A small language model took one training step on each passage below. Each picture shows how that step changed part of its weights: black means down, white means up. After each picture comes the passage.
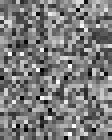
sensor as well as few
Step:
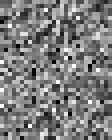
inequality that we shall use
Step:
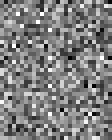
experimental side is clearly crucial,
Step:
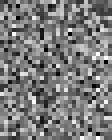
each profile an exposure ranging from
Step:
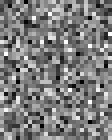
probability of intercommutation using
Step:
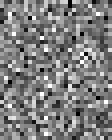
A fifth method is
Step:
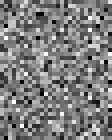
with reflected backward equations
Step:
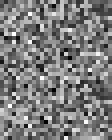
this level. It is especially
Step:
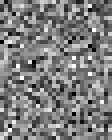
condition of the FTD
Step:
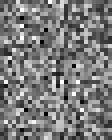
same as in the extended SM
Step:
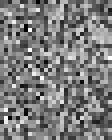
as other possible values. The
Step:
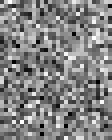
G_b$, and we
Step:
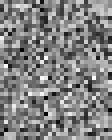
Geometric Methods in
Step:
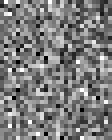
used to invert the Dirac
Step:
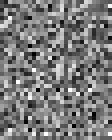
self}$ the dynamics constitutes
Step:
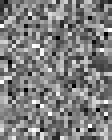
the output. Based on this
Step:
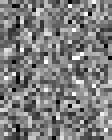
Our study develops a methodology
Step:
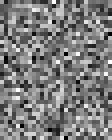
of ground testing and integration,
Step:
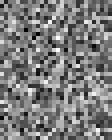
at focal plane coordinates
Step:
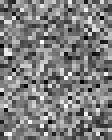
learning It is common in
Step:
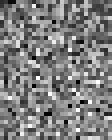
state of a magnetized
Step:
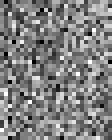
2 MeV with the calculated spike
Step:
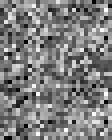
Among all models
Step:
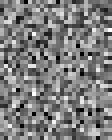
possible factor 1/2 in
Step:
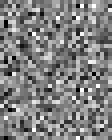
$Z$, for generating the
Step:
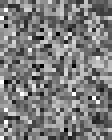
denote the antifields corresponding
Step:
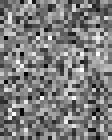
a bowtie
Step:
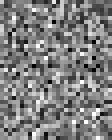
of publications published each year
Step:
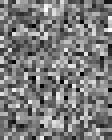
advantages over traditional statistical methods
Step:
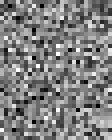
different for real materials, where
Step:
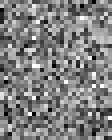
Between 1 and
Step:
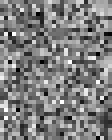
hexagonal shape as shown
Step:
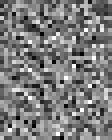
scattering event from the liquid hydrogen
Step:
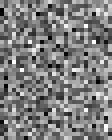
Ti bonds in the
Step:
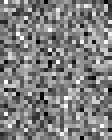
v \alpha'\right)
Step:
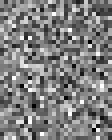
this technical complication: As
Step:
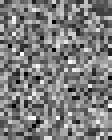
of nanometres or
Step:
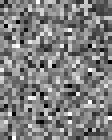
describes the discontinuity
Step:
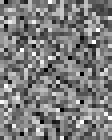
is always the late-time
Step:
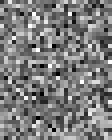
Weyl rescalings
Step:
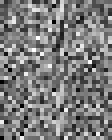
of systems is mainly based on
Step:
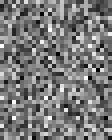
valuable, and therefore may
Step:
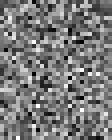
a cyclotron emission
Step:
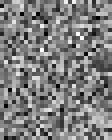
neutrons. The values of
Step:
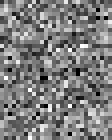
Sagittarius nuclear
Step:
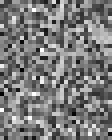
of entities. The
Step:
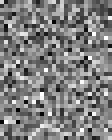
has been suggested that the effect
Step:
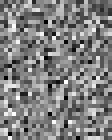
for a free-fermion Hamiltonian
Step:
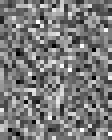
physics of thermonuclear
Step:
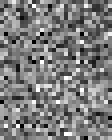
$I=\langle \bm
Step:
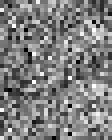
By integrating out the pions
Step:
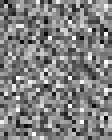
brightness. Black circles and
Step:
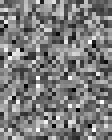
uses the weak coupling regime to
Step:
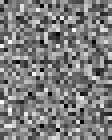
(RF) source,
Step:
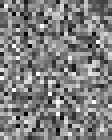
singularities, but there
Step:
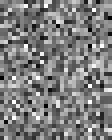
``sublattice,'' however,
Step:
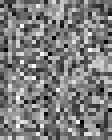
through geometric Lorentz and electric forces
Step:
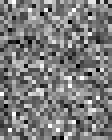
ultimately on the EOS
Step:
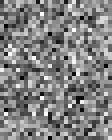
and Lifelong
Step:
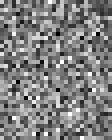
could optimize our code to
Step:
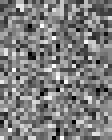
properties of the water body from
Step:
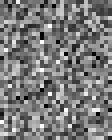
being consistently lower than
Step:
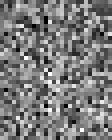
thermal dynamic relatively slow.
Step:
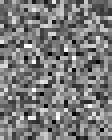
of antiperiodic boundary conditions
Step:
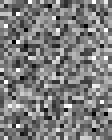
\end{equation} It
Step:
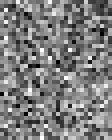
analyze three key aspects:
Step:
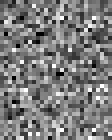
small disorder, states that are
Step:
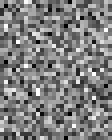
\ra \nonumber \\
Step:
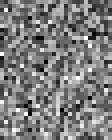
order the dissipation length. In
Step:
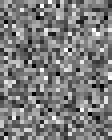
quintessence effective cosmological
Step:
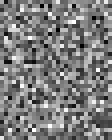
(center row), the
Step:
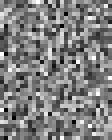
of the chirality is
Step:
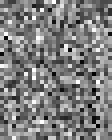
method extends naturally to both
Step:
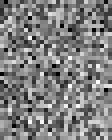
the framed curve into a
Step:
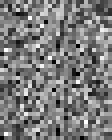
predictions based on a variety of
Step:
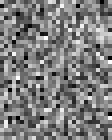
fails to fit the values
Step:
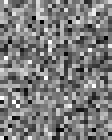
paragraphs, we
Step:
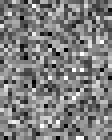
$\beta_{as}$ and
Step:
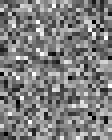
By using the above relations,
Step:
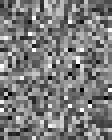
detecting anomalies on
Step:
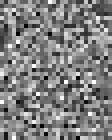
can be the same for all
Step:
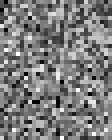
the effect of rotational
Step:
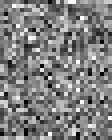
Introducing one-particle
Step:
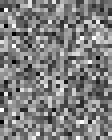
for example, the diagram
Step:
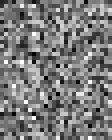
superfluid state when the field
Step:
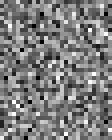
topological phases, according to the
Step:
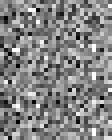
Lett.\ B {\bf
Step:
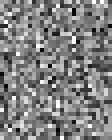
conditions of the g2a
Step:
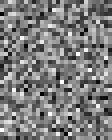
the y-intercept can
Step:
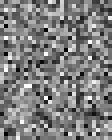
are shown in Fig.
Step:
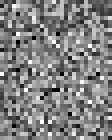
film converts light into
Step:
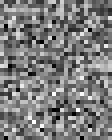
was decreased until the simulation
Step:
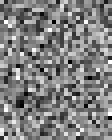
and synchronization scheme was
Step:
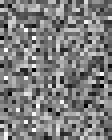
across various scientific and practical
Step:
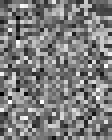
that specifies the part of
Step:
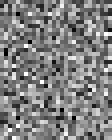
temperatures might correspond to the critical
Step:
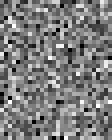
to the trace; we
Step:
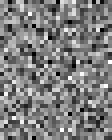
Acknowledgments.} --- This
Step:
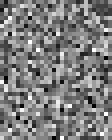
the parent galaxies of the
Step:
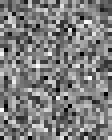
to search for signatures of
